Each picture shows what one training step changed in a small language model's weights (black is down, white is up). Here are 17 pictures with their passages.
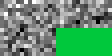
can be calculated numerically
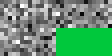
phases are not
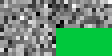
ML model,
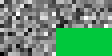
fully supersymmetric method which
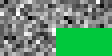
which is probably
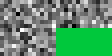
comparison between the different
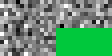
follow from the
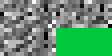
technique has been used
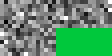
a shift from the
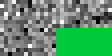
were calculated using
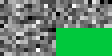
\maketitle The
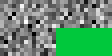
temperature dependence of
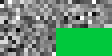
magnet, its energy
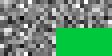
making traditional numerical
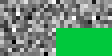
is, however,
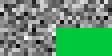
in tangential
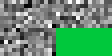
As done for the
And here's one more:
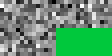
observed. Its spectrum
